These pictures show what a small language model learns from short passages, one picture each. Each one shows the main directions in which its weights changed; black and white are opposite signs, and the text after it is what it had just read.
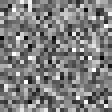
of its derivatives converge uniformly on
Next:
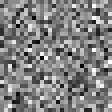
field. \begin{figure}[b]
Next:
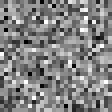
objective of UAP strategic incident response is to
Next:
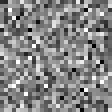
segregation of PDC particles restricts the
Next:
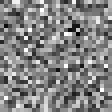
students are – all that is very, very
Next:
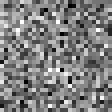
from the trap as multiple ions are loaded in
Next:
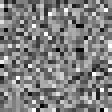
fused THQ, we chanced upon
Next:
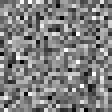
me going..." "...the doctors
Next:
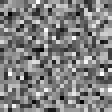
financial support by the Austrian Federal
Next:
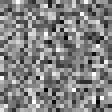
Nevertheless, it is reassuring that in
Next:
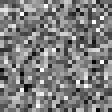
traditional in-house or outsourced
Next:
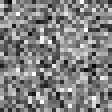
rainfall, temperature, and relative
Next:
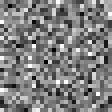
that including the $A_{L}$ parameter
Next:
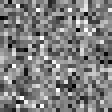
black), Weekly|Daily
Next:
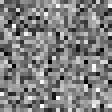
intermediate nodes. To overcome this drawback,
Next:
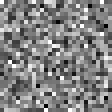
particle insertion method \cite{21}.
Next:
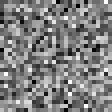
available from the corresponding author on reasonable request.
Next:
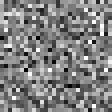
is always sampled for data duration T to
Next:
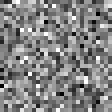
among people who use ENDS are not
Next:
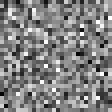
The other pharmacological effect includes the
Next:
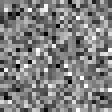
of the wedge (same location as the
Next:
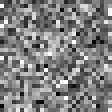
be complex and multi-currency,
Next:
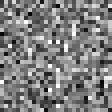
SMZ. Surface abundances are determined by
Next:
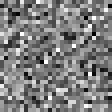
order to gain better physical insight into those common
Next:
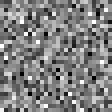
phase of the condensate is a compact variable and
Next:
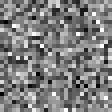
up or down). The boosted spinors can
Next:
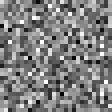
important since they will not be compensated for their
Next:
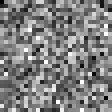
19 assessment, which can produce a more detailed
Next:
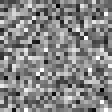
the columns of $\mathbf{M}$. We have
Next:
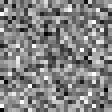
actual uncertainty for short (a few days) time
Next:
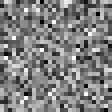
government representatives shared their experience implementing digital methods
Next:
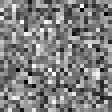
3.2. Modelled controller design The
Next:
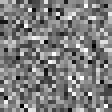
the scale. The antagonistic relationship between
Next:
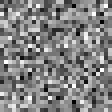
the effects from the up-squark sector
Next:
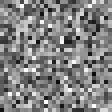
prove the capabilities of our co-simulation
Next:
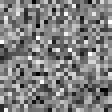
organoleptic and nutraceutical
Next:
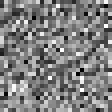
(c) Hydrogel stiffness
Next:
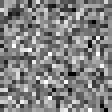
look to the sources and origins of the
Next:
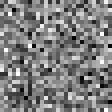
\int \frac{d \omega}{2
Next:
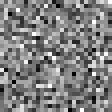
active entrepreneurs is more complicated in
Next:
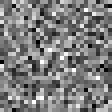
dependent on geometrical frustration in the
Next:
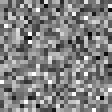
promote the welfare of children by the
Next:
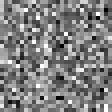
in [25]. The paper describes the collection of
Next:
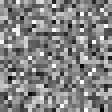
social networks are a potential instrument for understanding interactions in
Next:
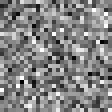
tools. Our students used an assortment of
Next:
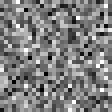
so-called headwind. The disk
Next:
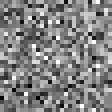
is $7$. We will use a representation of
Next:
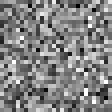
z \leq 1.69$. The line list
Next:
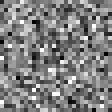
optical emission of the even fainter
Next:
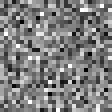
gauge theory and expressing them in the form
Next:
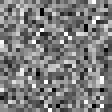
derived in this paper. In addition, the paper
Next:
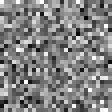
These two branches get a feature map of the mixed
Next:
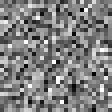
for further details. There are also options for
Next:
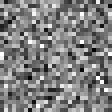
attacks, privacy auditing aims to produce
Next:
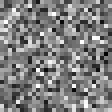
to each beekeeper, the number of
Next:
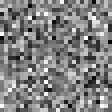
its basis, it can assist the automation
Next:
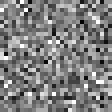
2.77 combination modes. The spectrum of pure
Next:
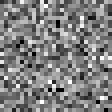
issues by encouraging student engagement, critical
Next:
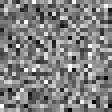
agglomeration effects that make highly
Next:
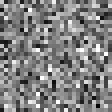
results from 2 follow-up programs using
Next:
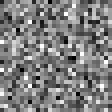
diagnostic tool for neonatal
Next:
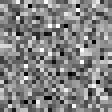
code. Don't change the last two
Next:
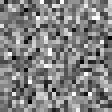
reducing the level of difficulties among students and improving
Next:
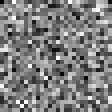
lengths $a_{i,j}$ between
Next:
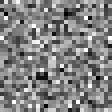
I thus want to find the weights to minimize the
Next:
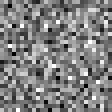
between the crater and its environment is limited.
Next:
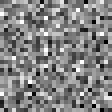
corresponds to the case of noninteracting
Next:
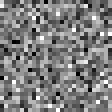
KA and SS systems. For each
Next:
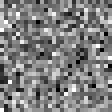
to contain alkaloids, flavonoids,
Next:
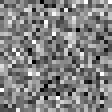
low latency. Therefore, the network should
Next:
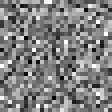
our preamplifiers tend to generate a
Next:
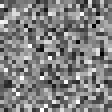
a given altitude, $h$, increases
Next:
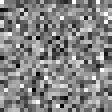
Minh City. These factors include
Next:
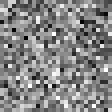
changes. Note that these supercurrents are measured
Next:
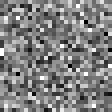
Vijayakumar S,
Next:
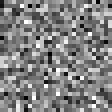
study. - ✓ Lack of communication
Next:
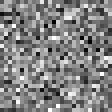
the system will still always reach global consensus,
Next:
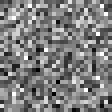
the terminal voltage. Let $\psi = M
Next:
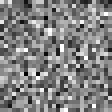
planetary growth is eventually terminated because
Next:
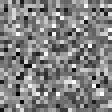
Conceptual Framework of the study
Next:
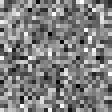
to the same combination of weights significantly vary from one
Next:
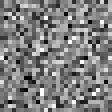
offsets must be handled properly in
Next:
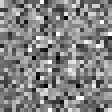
20. Long JA, Evans
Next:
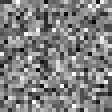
include **only** those respondents, who had at
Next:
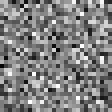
Area for Heritage, Culture
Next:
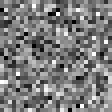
fungal isolates from decayed wood
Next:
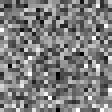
Microstructure of injection-moulded
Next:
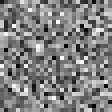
with their own metadata specified. The infrastructure integrates
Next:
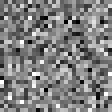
execution phase is *valid*. -
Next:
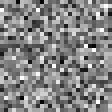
differ from their DAE counterparts, as
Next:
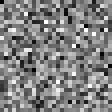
functional theory (DFT) calculations since it is
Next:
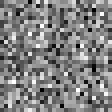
. \label{Turin-4}
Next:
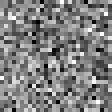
climate change as a phenomenon but also of the potential
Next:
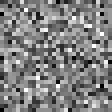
``mass center'', see appendix A. The
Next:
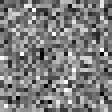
the elements of Hermitian matrices and
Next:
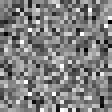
log-law and outer regions. ##
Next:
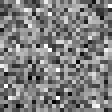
Letter. The bounds allow the estimation of
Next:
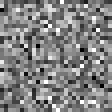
theme “Charting Dalit
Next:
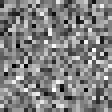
and a quick preview what's coming in
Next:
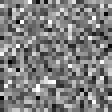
kT} \end{equation} where
